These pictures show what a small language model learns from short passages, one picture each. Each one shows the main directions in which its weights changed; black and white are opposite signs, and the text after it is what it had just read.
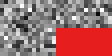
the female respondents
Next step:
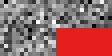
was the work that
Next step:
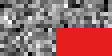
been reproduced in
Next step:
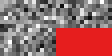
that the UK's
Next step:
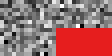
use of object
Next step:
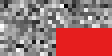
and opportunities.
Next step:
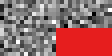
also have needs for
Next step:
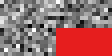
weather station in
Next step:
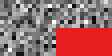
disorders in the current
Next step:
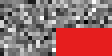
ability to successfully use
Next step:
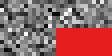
polynomials other
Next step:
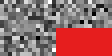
language defined by
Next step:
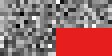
Justice and
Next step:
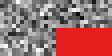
of research studies
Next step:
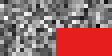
more characteristics High levels
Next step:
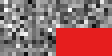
reduced to simplify
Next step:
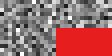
suggest that extrinsic
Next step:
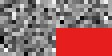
appearance of a
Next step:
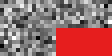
the management of event
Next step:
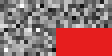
to develop computer
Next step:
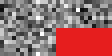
bit difficult to
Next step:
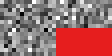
Fundamental operations such
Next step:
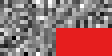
infants without
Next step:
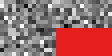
Patient serum
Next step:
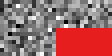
paw attention in
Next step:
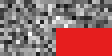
corporation and
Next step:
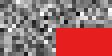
of the middle
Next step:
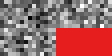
Frequency characteristics
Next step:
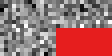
expressions of their
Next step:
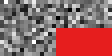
methods, using the
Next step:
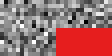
School of Engineering,
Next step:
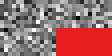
knowledge of students.
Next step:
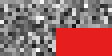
redundant and
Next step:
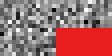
heat treatment of the
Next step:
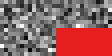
the flat plate
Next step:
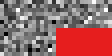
large space where there
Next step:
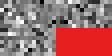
Breaks down
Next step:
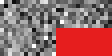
can deploy multiple
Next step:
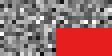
gel samples were stored
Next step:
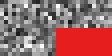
Associated with Green
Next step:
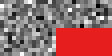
way to establish the
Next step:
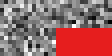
the positive effect of
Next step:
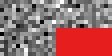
his last film
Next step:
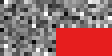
Institute of Experimental
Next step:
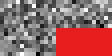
apart within the
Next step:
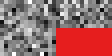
support the findings of
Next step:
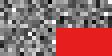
towards organizational and individual
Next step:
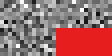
in 2 cases
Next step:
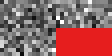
Good treatment outcomes
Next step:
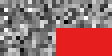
Visual Studio
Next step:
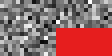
special relativity as
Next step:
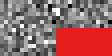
detect a variety of
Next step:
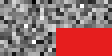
analysis, principals
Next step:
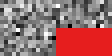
the compounds of this
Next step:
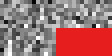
analysis. The results
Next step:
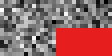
a continuous relationship between
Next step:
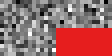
of maintaining and improving
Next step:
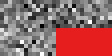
through obstacles.
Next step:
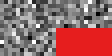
sounds, which
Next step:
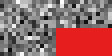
of antibiotic
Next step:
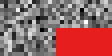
analyzed in the
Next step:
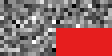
grime, reading
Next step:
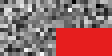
theories to the
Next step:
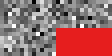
against Corruption
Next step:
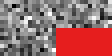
traditional herbal
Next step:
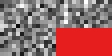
to the concept of
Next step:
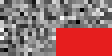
process and it could
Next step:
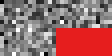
lower levels of
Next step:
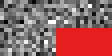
Players who
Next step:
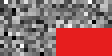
Performance was assessed using
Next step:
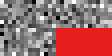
prevalence rate of
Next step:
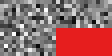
commercial success in
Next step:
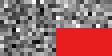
values. We also
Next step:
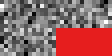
when taking a language
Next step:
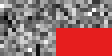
been described, when
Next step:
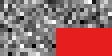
tablet formulated
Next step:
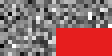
website and follow us
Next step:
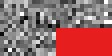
Accepted Aug
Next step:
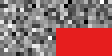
embedded in concepts such
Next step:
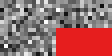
it can be
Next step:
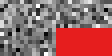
by memories of
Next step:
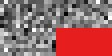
In the other
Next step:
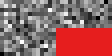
Tree of
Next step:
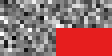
to help system
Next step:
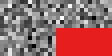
out in accordance with
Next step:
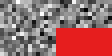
of places to
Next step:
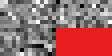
catalytically active
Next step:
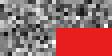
very poor. In
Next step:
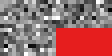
that gave plantain
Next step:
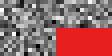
a problem in various
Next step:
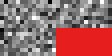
India's GDP
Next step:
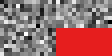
study further discovered
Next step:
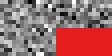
amount (LEV
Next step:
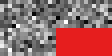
notable during
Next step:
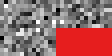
was designed: a
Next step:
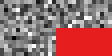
first two terms together
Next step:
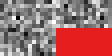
plays an important role
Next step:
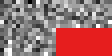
extent. The cluster
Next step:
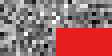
is also degraded
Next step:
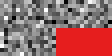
moral support from their
